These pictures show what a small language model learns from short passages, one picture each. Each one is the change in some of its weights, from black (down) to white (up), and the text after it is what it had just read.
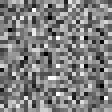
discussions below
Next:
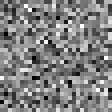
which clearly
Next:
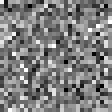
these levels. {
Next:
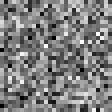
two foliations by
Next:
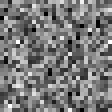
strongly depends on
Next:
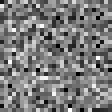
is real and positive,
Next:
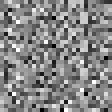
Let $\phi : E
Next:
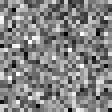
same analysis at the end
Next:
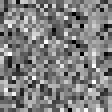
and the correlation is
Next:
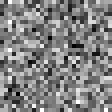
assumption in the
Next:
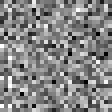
By choosing proper
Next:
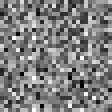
super-solution of
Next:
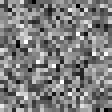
last inequality
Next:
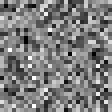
but determine the
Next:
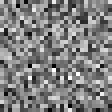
time evolution of the
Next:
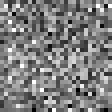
are triangle
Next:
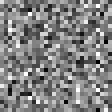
extended than stars
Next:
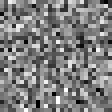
we reconstruct
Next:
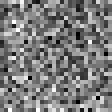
of $\Gamma$) and
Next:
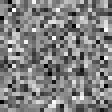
processes, such as
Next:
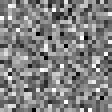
\Omega$ and for
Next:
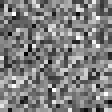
the quartic
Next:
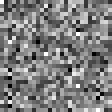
the main text,
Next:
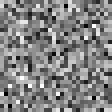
3. The proof of
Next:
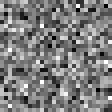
approach is to bound the
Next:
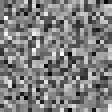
function whenever \(
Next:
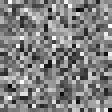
attached to
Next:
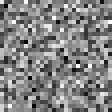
rate compared to
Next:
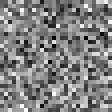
part. (In
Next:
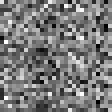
it was introduced in
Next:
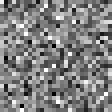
the optical term $$
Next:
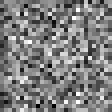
atoms as a
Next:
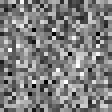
of data obtained in
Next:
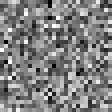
connectivity system as
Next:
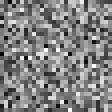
to be of the form
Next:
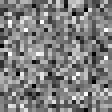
we present and discuss
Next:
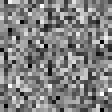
nontrivial only if
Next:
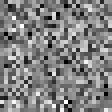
fractions of $\Sigma
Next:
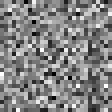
weighted maximal
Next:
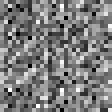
a defect complex
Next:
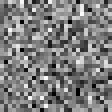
map of quantum positive
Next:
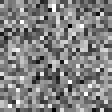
be even. By
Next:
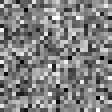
the BAPS
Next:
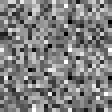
structure of the paper is
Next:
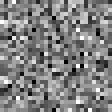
$s$ in that
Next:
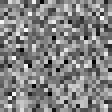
3D problem than in
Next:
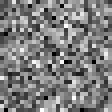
that $\sigma>
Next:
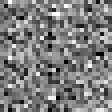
electron fraction of
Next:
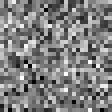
a series of three
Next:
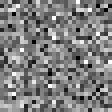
theorem applies.
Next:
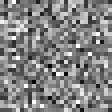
$C$ is
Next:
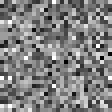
values obtained at the
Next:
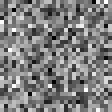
complete agreement
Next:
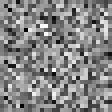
The map $p:
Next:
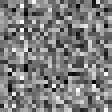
of the forward theory
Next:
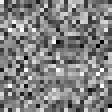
the positive generator of
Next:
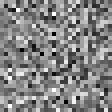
Therefore, since
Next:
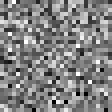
$g$ with
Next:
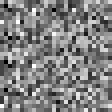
distribution. From the
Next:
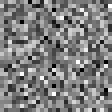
an open subet
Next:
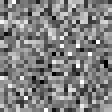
$B$, that
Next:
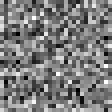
the stable active
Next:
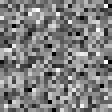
reduced values of
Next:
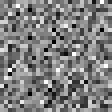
appearing in
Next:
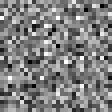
others cited
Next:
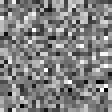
a physical system
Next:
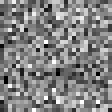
is generated by the
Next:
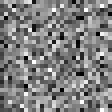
sites of the
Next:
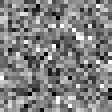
well applicable for
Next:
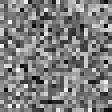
We again use
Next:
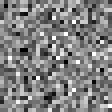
to computational complexity
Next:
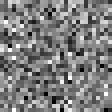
pointwise limit $\lim
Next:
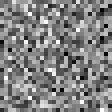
side of smaller
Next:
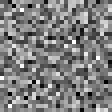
In order to optimize
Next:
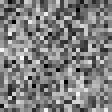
number of input
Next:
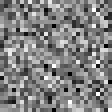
and conjecture that
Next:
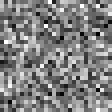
observed string is
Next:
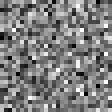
many experiments
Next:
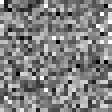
these, we refer
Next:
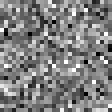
these finite strings is
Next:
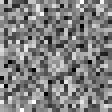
a vector of white
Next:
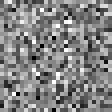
&, \lambda =
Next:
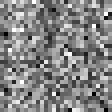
for example on plane
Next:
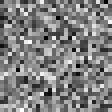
atomic radius
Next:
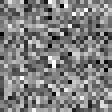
present work. In terms
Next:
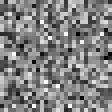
we perform the
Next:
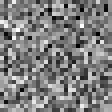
$S$ on the
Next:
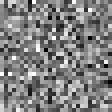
nonlinear action
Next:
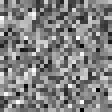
a global
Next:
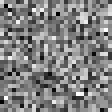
We will refer to
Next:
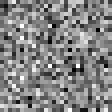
with $b = A
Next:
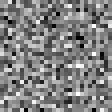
responsible for
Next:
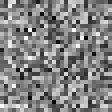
$i \in
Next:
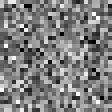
quantity of
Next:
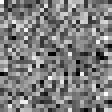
the above two processes
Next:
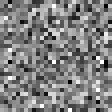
optimized has an
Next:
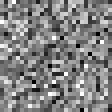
$Z$ along the
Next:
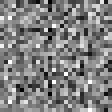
\zeta \mu
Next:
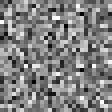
series is set to
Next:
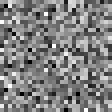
order to solve system
